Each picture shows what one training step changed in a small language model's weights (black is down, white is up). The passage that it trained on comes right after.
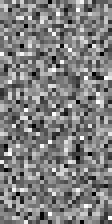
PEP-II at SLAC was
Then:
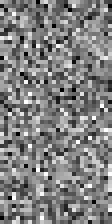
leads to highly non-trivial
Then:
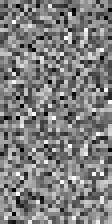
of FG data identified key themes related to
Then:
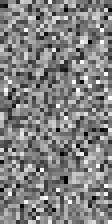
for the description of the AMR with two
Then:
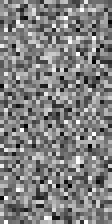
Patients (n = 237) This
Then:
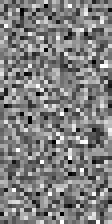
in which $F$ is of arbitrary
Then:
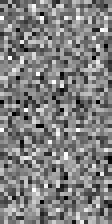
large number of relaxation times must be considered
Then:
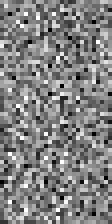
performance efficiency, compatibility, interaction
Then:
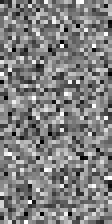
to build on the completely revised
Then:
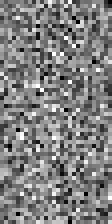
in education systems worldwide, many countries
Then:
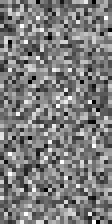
through the Balmer decrement, respectively
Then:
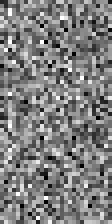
content of the water. Boelee
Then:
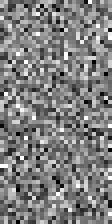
\ref{fig2}(b). The distance
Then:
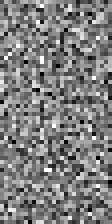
{\cal U}$ , and to have the following
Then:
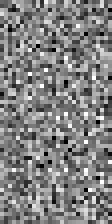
likelihood 50.429 Note:
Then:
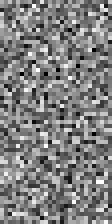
was 10 Kbits. These parameters were set
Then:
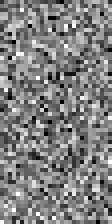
Preference Learning Patterns
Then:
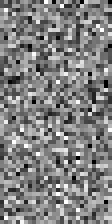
$N_C$ is the number of clusters
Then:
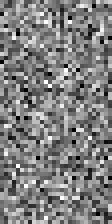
survey-level filtering, reconstruction
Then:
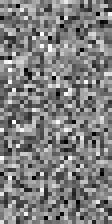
is coated with a material that stores
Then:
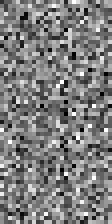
Newton's iterations via the use
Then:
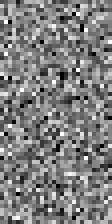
into account, one can find that all of the
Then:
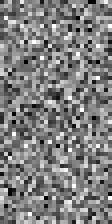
or fixed-target experiments. However, the
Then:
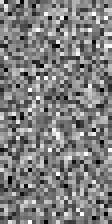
authors come to conclusion that 'the impact
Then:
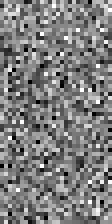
best understood by studying the interactions between
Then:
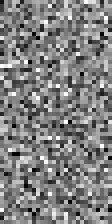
were taken from the SED fits whose results
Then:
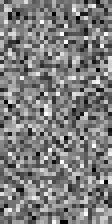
the nozzle exit section, in
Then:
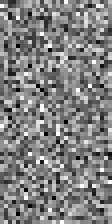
procedure $OracleForQ$ defined in
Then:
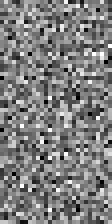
models (Faraj et al.
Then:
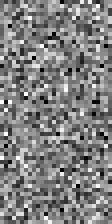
one can obtain the well-known expression
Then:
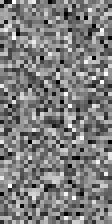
surrounding musical life.
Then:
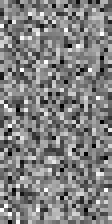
different variables for each, as described above. The
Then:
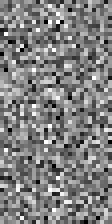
to a realistic time axis. As the
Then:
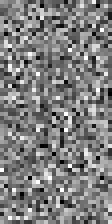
any significant lateral resistance degradation and
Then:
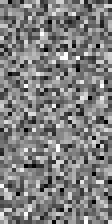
for the decoder, we opted for
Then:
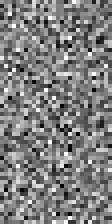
This average number, however, becomes a probability
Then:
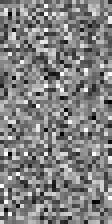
University, in partial fulfillment of the
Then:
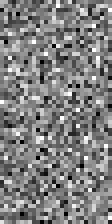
orientation, guidance and training to
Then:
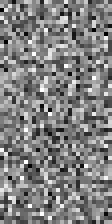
to combine Transformer and
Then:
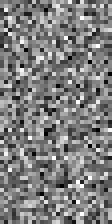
allowing to change the functional properties of films
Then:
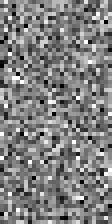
as models can be classified into several
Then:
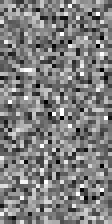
${\tilde Z}$ follow from summing the product
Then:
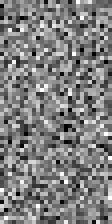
with customers in POS and online
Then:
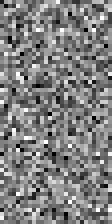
These were computed from the formal integral of the
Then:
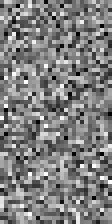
with the reduction in $\xi(T)$ in
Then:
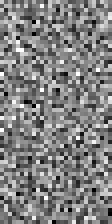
The results from the study on the activities
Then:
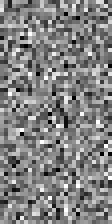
separation was detected by local NMR
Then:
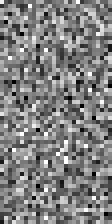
memory utilisation, retrieved
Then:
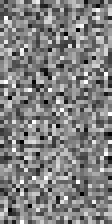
final version. Competing interests
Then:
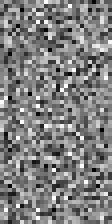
of the ZDPs.⁴
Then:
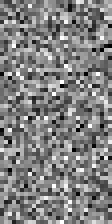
it for evaluations of upper-division
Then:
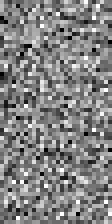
specimens with (a) 5 mm and
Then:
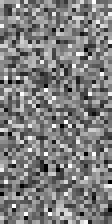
two proof nets of even parity,
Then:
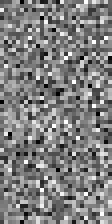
long does the disparity persist? Figure
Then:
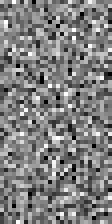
was only 30%, whereas gold
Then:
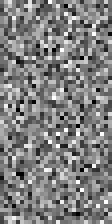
has high MMRE. Also, the
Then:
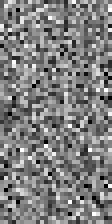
peer review. The intent of this
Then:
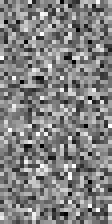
and found significant absorption resulting from triple
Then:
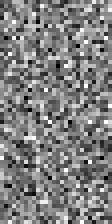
is not directly observable and cannot be calculated as
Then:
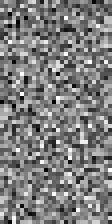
To determine the optimal threshold which minimizes the
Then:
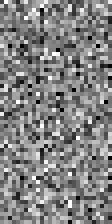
and dried. Identification of
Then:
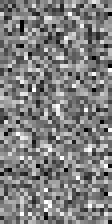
cases. The diagnosis of
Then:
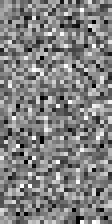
reaction in $\Sigma^{0}$p is
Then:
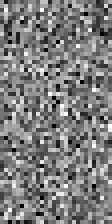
double Aboodh transform,
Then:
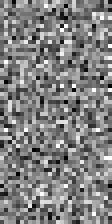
stricter bound of $\Delta N_{\rm
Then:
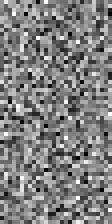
the current distributions in the top and bottom of
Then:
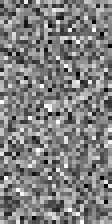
domain is periodic in all directions. The
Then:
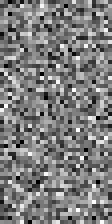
entropy method}$^{6)}$) from the
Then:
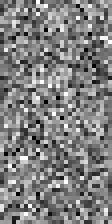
was significantly increased from the pre-PUC mean
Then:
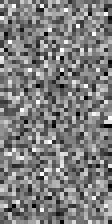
on the definition of values, universal values
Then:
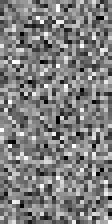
(12), we obtain the phase velocity
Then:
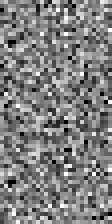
17 data pairs for correlations. The location
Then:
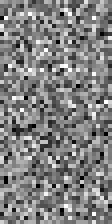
baseline specification restricts the network to
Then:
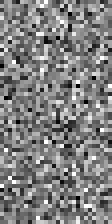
mass at which the two mass functions cross) and
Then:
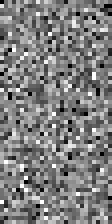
computed in a simple but lengthy calculation which
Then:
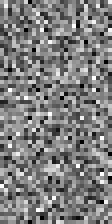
Rennie, Yvon F
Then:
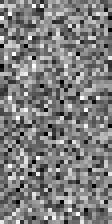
cursor is on the specified line.
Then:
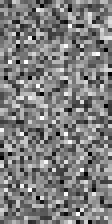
system region $\mathcal{S}$ and its
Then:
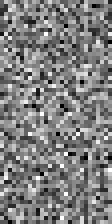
discussed earlier in section III, the
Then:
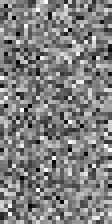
*Proceedings of the Entomological
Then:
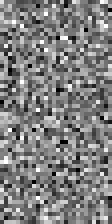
finding is relevant. It informs us
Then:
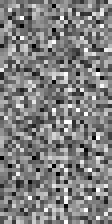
Thus, from the analysis of LEP data
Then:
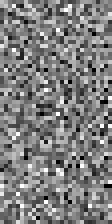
side of the previous positive parity operators by
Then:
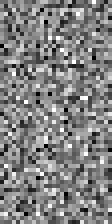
in matters of music, but
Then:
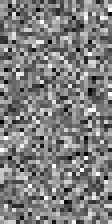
shows that the existence of government
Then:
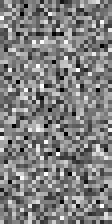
dBm (a difference of ~2
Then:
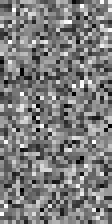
be used to meet the set objectives. To
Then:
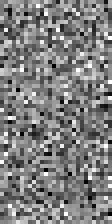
coherent oscillations of the inflaton
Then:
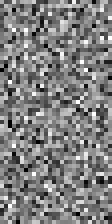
as other regional medicine.
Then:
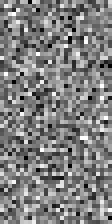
sensitive period for neuroplasticity,
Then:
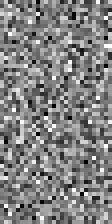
gates that specify the dependency of
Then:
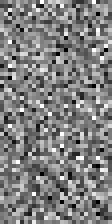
lower-density regions, and Band
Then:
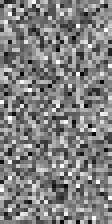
points issued from the vertex
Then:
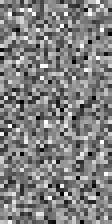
black contours) for the Canary
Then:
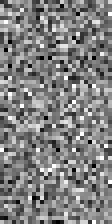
pollutants from soil into the food
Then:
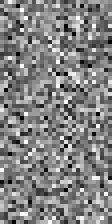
production • Number of patents and
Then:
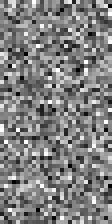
fragments, ensured the recovery
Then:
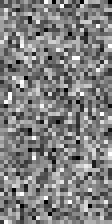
$S_r$ is the STFT of
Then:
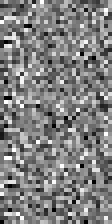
Valley of California.
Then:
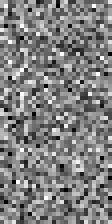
one of the baths can be
